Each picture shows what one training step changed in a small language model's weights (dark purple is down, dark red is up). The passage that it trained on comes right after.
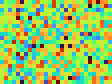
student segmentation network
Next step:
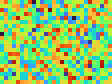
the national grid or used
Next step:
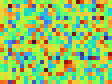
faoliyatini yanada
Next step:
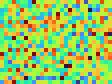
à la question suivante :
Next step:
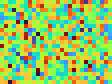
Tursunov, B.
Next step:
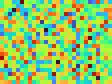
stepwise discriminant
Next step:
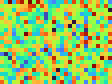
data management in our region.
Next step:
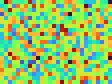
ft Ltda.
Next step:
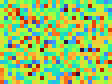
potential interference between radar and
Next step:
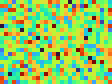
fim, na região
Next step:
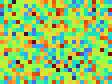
Sparse coding The
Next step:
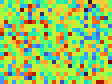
una disnea de base
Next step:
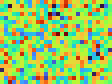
popular topology with less power
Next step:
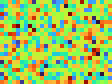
halhal yang bersifat
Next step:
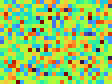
con diagnóstico de
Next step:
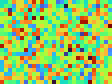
derived from gaussian
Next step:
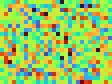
interface. This compact
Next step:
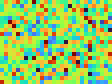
é um banco de
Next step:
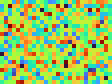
the disk size R_d
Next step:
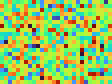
Lepping et.
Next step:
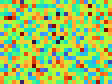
of Natural History
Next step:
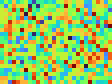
quantification; error bars,
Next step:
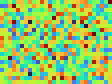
than mathematical.
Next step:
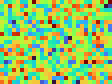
objective function will be defined
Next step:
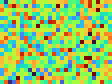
the charge sector at $
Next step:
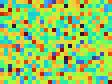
student. This increases the
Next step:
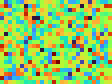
radar’s evolution into a
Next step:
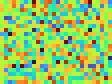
\end{align} Therefore
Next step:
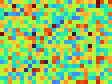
Wise Distribution of
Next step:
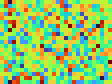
represents the goals of education
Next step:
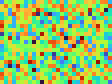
Сама по себе
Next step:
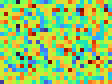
foundation for a predictive model
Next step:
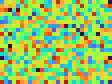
Coefficient Coefficient
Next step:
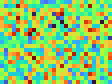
E. Reporting mental
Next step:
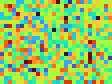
Relation in the daily
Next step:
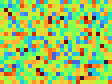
orders of magnitude
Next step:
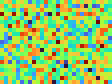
Burgmann H,
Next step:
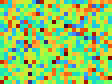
function}, which has the form
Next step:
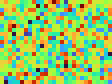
Landau problem, we can
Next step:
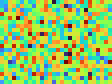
land-uses through a
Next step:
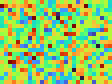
field irrigation
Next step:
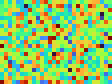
number of observations. 3.
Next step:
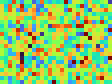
to exhibit these forms
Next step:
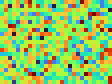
will be particularly useful in
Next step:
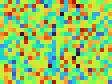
is said to be a strong
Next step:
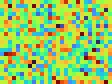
power-law model. The
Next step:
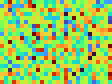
investigated here is of interest in
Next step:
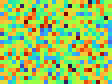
(Leifert and
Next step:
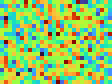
una nueva razón
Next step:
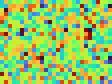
with nephropathy of
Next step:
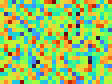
of BDA, or even
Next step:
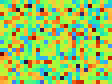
dips are stronger in the
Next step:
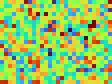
cervical trauma
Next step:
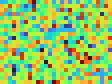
form \begin{eqnarray}
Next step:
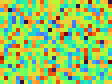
criar uma comunidade em
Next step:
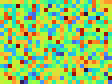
using the conditional posterior
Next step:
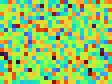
Notes The authors
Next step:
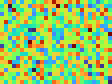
and Architect Enrico
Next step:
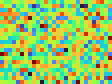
The purpose of the work.
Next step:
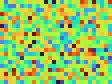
important in the context of the
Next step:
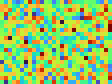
person and neglecting to do
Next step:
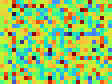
exceder os limites
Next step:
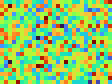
¹H NMR
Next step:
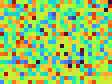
co-diseño de
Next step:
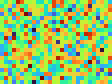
a monument's history,
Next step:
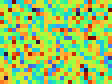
i pomeriti ali
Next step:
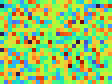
exchange energies in
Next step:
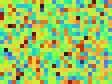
citations are %%
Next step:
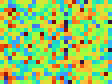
approach is however more adaptable,
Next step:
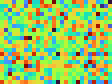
specify the number of
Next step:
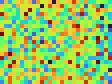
sky map is then
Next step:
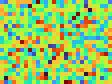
to its base. In a
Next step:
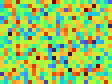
target C converted to T.
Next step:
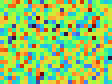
виділяти 3
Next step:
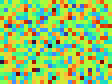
a martingale condition on
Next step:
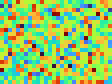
2}$ is the value at the
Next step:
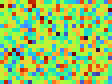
shows that entrenchment
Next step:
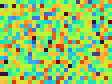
film with high wettability
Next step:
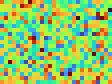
of 0.85, indicating
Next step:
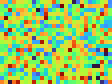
which fits sufficiently well
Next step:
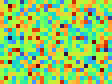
nizolar paydo
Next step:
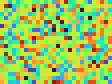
attentional system develops
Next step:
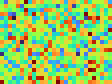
has a frequency evolution similar to
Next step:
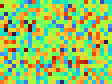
components that are utilised in the
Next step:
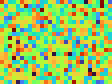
para este caso tan
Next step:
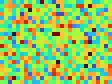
There's a peak confirmed
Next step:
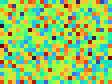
observed in LEED. This
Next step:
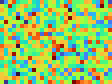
usually of primary physical
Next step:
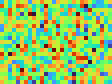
continuamente. Cambiando
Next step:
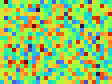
r^2 \right )
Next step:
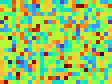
the recognized and the ground
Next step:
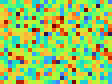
Uncovering the global food
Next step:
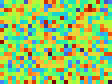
purposively sampled
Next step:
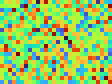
breast cancer receiving
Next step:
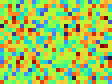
simulation step, an agent
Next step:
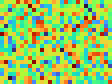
to the experimental values mentioned
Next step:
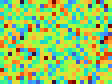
em homens e 367
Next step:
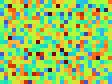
detection (see Methods).
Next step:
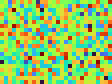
itu keluar
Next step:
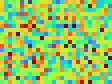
cases currently in development that
